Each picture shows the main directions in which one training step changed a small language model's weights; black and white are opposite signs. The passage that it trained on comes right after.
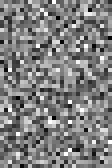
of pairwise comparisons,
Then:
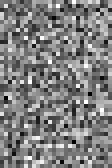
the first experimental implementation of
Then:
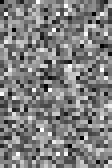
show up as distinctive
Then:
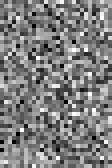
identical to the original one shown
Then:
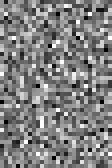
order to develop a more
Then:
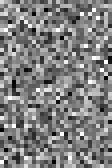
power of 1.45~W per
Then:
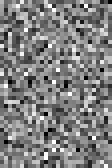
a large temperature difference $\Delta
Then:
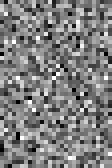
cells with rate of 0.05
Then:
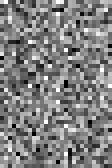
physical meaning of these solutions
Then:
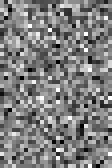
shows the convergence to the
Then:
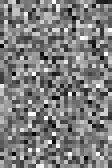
are weak because there is no level
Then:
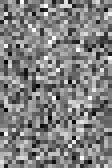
scalar condensate,
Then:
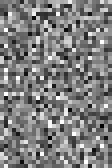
input and output channel
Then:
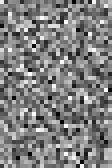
the case study consisted of
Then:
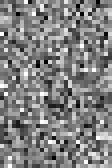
changes in detailed
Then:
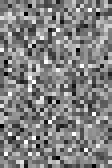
its derivative enable a
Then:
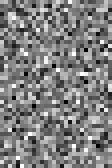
sub-clusters with
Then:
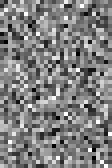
A.R., Kaas,
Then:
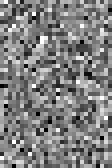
the scale-invariant version
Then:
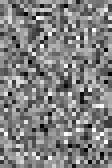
study the quark contributions to
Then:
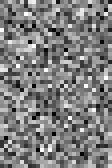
cooling, RF
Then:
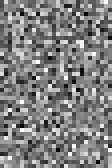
relational dimensions and capture how
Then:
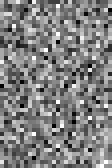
SNRs} Considering
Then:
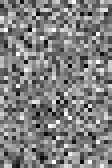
playability, where lower
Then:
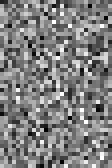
the \Kstarz. These
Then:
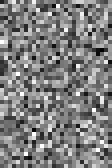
the ARPES observations.
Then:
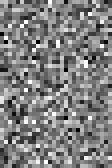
stages, dislocations may
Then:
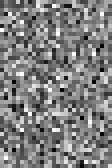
other two eigenvalues
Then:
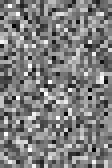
Mahmoodian, and
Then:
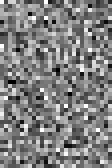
Pihat} is being
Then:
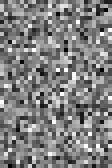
flux is constrained to vary
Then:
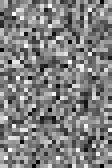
ligase have net positive
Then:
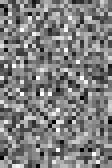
of Research and
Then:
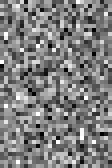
a classical spin model the
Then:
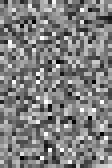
two different approaches. In the
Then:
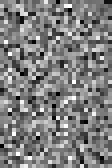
least three measurements of three different
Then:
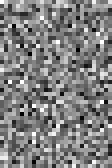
field exerts on the charges
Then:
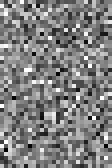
University of California
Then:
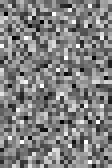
which it is impossible to
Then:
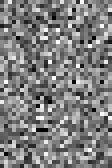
closely. This study
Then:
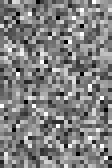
generalized non-classical state
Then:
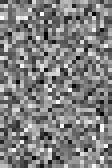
forgotten by the system.
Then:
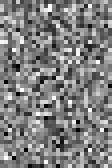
In concrete, given the
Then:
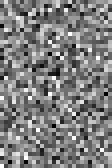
recently reported results
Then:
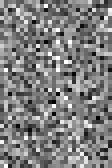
areas. We work closely
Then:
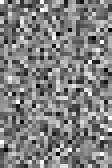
the hybrid networks'
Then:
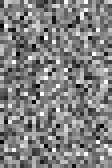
the eyeballing
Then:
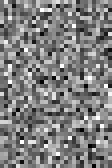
loop for certain magnetic field
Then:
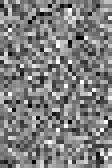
including both geometrical
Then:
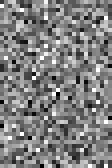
slower than the $20
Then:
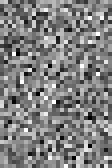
additional conjectures made
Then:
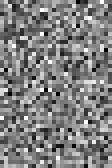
a $2\times$ increase
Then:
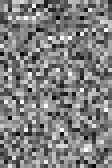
of variable Eddington
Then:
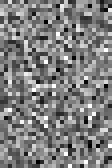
scenario, EDP
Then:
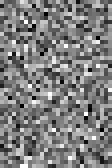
preferred value of
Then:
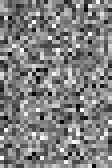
overview of Model Input
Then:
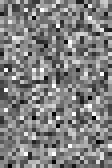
the scalar sector, we
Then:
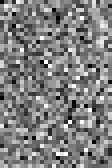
employed to perform numerical
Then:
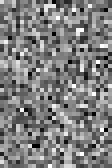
is so rapid that the
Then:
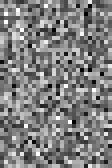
A.Datta and
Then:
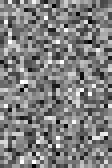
on the strength of
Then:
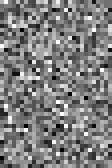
subgridding scheme.
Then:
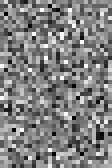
see [8]. Thus in
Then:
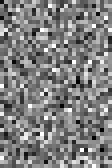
orbits. The circular
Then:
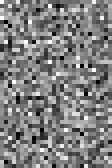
used three benchmark functions
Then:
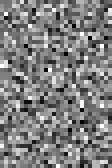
effect of the negative
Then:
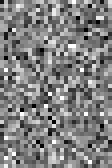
and second moment correlation lengths
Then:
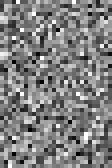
star. Finally, we also
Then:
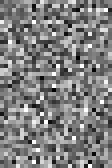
noted that whereas the full
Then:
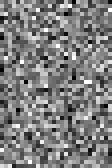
star lattice are given numerically to
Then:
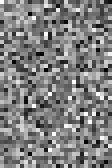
worth noting that we find
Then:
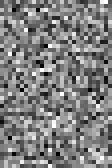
a weak point of analytical
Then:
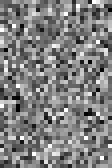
and tidal dSphs
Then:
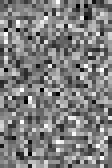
and with a downward mean temperature
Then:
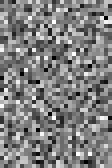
maximally squashed
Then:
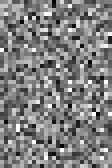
When the signal is very
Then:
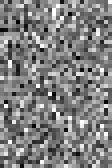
by the difference quotient
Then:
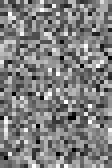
two discrete random
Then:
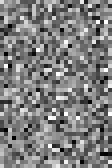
\psi = \cosh
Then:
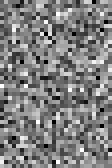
vector-valued random
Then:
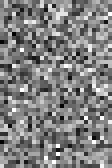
Fine-Grained data
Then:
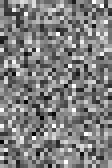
$y$-PBC and
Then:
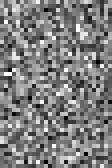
a cut off procedure
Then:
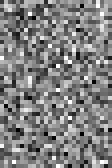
a small lowering of the
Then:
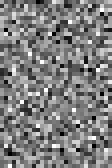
small relative rotations.
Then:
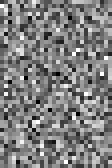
of additional fields and a set of
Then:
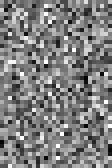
{\bibfnamefont {M.~A.}\
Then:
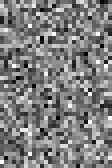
it has been observed that PG
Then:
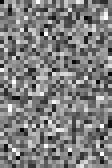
indexed active
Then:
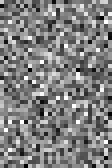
to equatorial geodesics
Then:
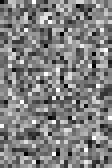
et al., JETP
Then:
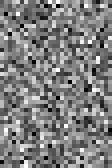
driven by Apple
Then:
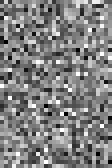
For in-depth
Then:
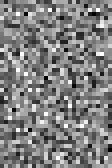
dips can easily
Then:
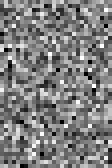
matures, as realized in
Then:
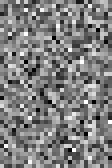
the photons is reduced from the
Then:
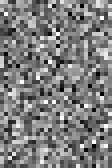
\citep[much more compared
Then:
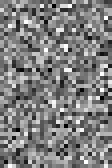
determined by the maximal value
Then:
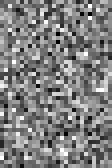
free-space part and the
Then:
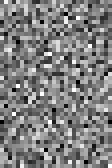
in amplitude may either
